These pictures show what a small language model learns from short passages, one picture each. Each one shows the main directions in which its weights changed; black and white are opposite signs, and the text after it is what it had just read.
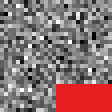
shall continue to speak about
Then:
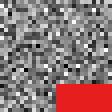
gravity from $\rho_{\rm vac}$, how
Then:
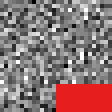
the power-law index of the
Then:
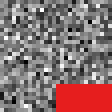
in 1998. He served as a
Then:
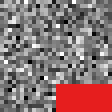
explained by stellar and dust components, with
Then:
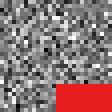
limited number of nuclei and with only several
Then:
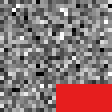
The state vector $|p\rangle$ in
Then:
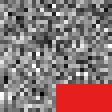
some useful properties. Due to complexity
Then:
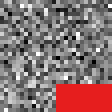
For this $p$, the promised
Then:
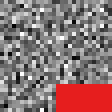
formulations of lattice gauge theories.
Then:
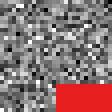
user is most likely to visit based on
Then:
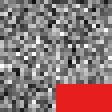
the apparent limit. While three
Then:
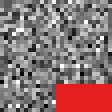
three--color images for survey clusters.
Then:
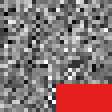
Any situation where the optimal choice of
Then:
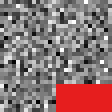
study the asymptotic behavior of the metric functions
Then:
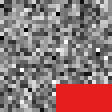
address vulnerabilities and bugs
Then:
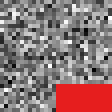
as observed when $\hat{\theta} <
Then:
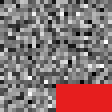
then directed to an amplified
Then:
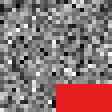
are charge symmetric and cancellations will thus
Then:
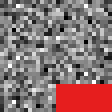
study the ZnO monomer.
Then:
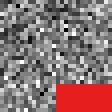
are useful for placing priors on
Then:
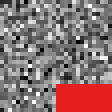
= 10 \Gamma$ and a long pulse
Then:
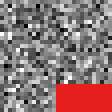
true in all inertial reference
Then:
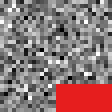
\textit{with pressure}. In short,
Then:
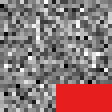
$u'^2$. Therefore, we
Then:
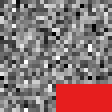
series without change in the cubic
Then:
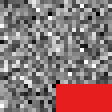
photon and dilepton production)
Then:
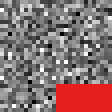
This is achieved by adding extra positive
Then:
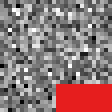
value of $r$ always stays,
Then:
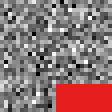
the network, which destroys the
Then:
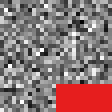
for any method call. % % To
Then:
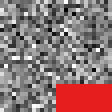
lensing, one may determine the typical
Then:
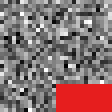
interest. Based on suitable
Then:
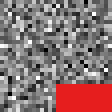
to the degenerate nature of
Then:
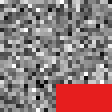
\ee where $\lambda (\tau)$ is
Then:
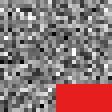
world need different kinds of
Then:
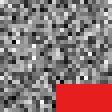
level. Chen \textit{et
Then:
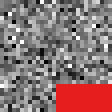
good agreement with the results for the single domain
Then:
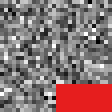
processes. Here, we focus on its production
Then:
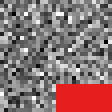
independent and the amplitude calculation does not vary from
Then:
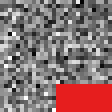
time evolution of the oscillators, while the
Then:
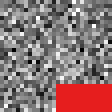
consists of filtering method, the
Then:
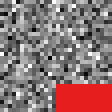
constraints on the used transmission strategy.
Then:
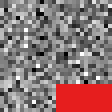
at $t = 0$), the integration constant
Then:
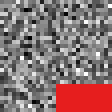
used to trivialize the bundle
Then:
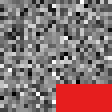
a rigorous statistical sense.
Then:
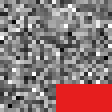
efficiently computable algebraic matrix
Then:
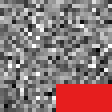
binary variables, we are able to
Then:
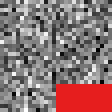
also $\alpha(\mzs)$ is
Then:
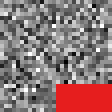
system size, $A_0^*$
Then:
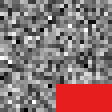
supersymmetry breaking spurion
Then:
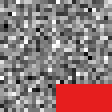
network also increases with more stages.
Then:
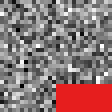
polarization: \begin{equation}
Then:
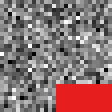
to the vast diversity of
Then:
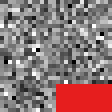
{Tanner}}, \bibinfo
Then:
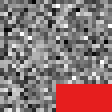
the evolution of the heavy quarks in
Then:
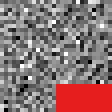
a fragmentation boundary between
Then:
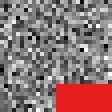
at least to Lagrange (see for instance
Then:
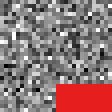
interpretable learning schemes that operate
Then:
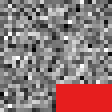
just a single massive star exploding
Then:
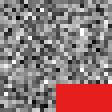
modifications, utilizing organic
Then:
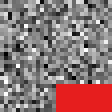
than unity for $L_{\rm
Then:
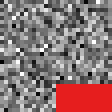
and bulk properties and $d$ denotes the
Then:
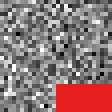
the accreted material has been studied so
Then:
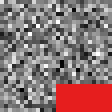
taxonomy, including categories
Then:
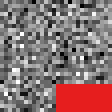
the scattering free paths. The average of
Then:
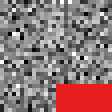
constant model with growth index $\gamma \approx
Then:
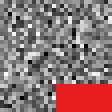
to the black hole mass, hence the factor
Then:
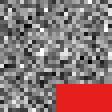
the droplet, the
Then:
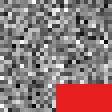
the same effect. While we keep
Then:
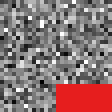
\rangle$ directions at a distance
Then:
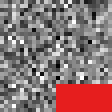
of $\br(t)$, using the
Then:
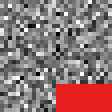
replica of the $a$-th
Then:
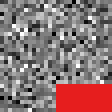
in four dimensions can be exploited to
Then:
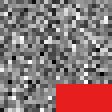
the other side of the dump to two
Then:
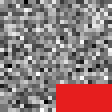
utilize a modified version of the
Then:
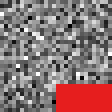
for numerous constructive suggestions. This
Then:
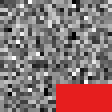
optimistic, in that it may
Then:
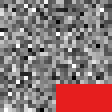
number) along the $z$ axis.
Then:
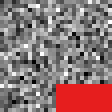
a plasma. From the mathematical
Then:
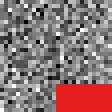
Research Station) for studying plasma
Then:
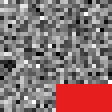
voids and imperfect
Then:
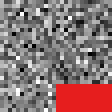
and PV forecasting literature,
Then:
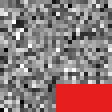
when following many links. To see
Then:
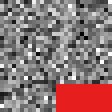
aids in solving the reflection
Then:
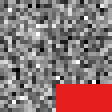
York: Wiley,
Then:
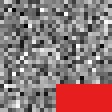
the div-A* algorithm.
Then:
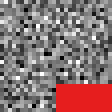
process acetone volatilizes
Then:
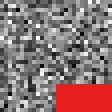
a pair of WiFi
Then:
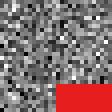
equations governing the time evolution of
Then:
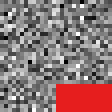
hypothesis, the
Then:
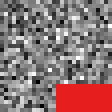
continuous training on adversarial
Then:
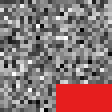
trie. We will show how to
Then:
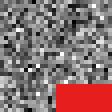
the appropriate condition for optimizing
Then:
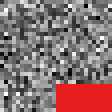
do not interfere with each other
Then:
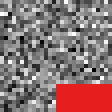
unlike the scalar current case, there is
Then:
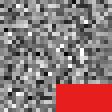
can induce powerful constraints on relevant
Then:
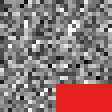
$0.15$. We repeat both
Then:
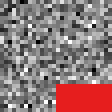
i.e., that $\Lpar$
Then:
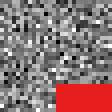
As already explained, besides
